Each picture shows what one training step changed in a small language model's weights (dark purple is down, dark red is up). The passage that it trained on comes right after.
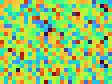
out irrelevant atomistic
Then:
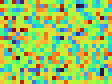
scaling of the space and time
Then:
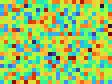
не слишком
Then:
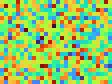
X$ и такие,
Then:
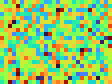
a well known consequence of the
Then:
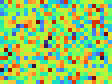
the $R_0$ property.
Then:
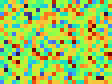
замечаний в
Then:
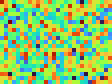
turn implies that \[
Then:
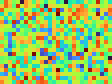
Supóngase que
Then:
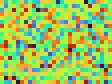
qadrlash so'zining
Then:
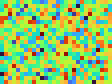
have achieved the experimental realization of
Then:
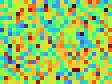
common envelope.
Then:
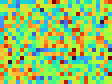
constraints and $m_{\ge} +
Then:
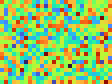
and is close to the relay,
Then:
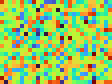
we only need to show that
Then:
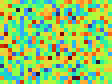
free energy for $a = 1$
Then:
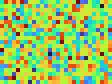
não podem ser apreendidas
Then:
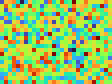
is Helpful.}
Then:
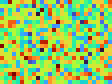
light. Using an approximate value
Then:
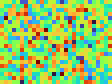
any\ }v\in
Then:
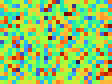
$\Delta_2$ discussed in the
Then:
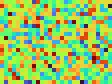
isoperimetric inequality in the
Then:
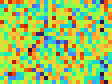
| \; \textit{f is a
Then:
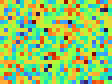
of type $\tilde \Cal
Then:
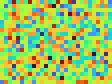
$T:E\rightarrow E$
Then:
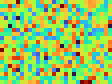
$\partial B * i$ and
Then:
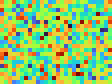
traction free on the surface with
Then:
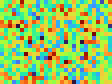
rt-1}$ contains infinitely
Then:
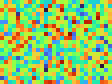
servis desteği
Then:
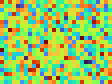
and\ \bibinfo {author}
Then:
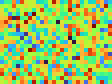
can be expand for large
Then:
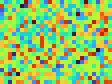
conservation of energy point of
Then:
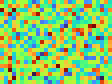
the state of anionic
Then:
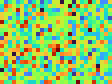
auxiliary data, there is
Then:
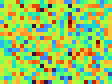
san‘atlardan biri
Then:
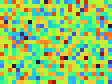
and 6300\,s for the
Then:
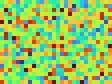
assumptions are present in
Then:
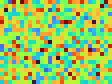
oleh *dimmer lighting
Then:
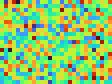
section, one can write the average values
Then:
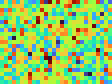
which is $\al$-safe,
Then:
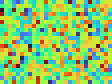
computational time for Case 1
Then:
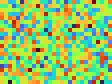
the fan separatrix surface
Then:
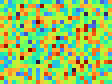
fixed-location sensors
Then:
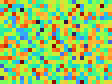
well reproduced by calculations
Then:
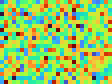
Y =\sum\limits_\alpha
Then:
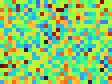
the solution to the algebraic
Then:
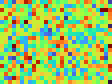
uniquely determines geodesics
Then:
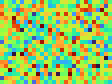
yo'ldagi turli
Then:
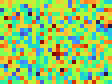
mark at vertex $5$, is on
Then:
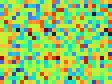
до завершения
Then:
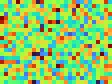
economic changes*
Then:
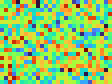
case we assume that our state
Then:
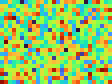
unitary recovery} Both
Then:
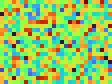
картине мира
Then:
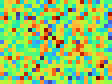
qo'mitasi va
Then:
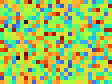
vele gevallen nog
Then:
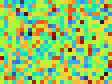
\caption{The modular
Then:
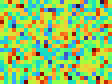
of the components of $\mathfrak n$
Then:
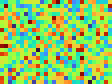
discrete maximum principle and energy
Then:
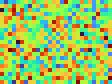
MIT on oxygen
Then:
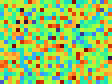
types: Binet
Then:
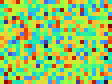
is an open neighborhood $\mathcal
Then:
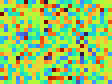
of Urologists of the
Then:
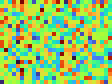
assume each weigthing function to
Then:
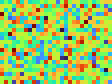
Erwachsene wie
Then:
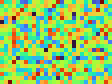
\begin{eqnarray*} \frac{
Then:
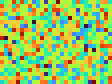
showing that $(F_N)$
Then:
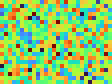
high spectral resolution that was obtained using
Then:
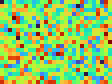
of the magnetic island evolution. The
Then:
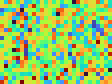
excluded from the calculation of
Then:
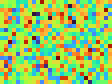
o’limdan qochishi
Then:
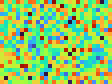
E_{\xi}$ which is a
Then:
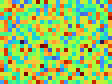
para la obtención de un
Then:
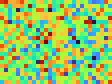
have to sample two modes in the
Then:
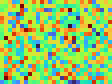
$ L[\hat\zeta
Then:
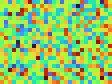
of environmental
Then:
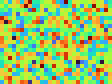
at the early stage.
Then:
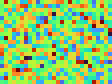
is useful because it allows
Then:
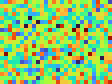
problem that has been the subject of
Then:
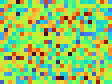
Obviously, this result is
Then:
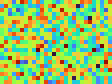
such activity. The patterns
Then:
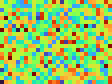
function of final-state particle
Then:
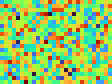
to $k+n$ at time
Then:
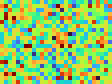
sifatida ulardan
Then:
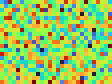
it was. The term is provided
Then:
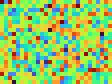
answer is yes, but
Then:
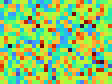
último de
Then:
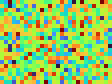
e videogames.
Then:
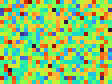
before and after the ---
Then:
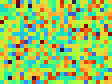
de Eligio Resta,
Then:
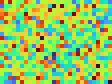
raqamli muhitda
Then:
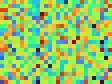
to investigate the parameter space of
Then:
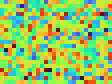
of stars in the solar
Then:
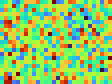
that both discrete and continuous
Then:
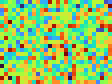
complete set of functions as in
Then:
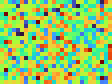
allows even harmonics of
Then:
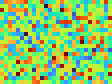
can be regarded as a
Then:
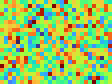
$f$ is a morphism.
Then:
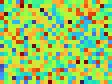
the ensemble of
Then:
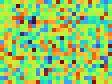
dimension and $\omega$ is
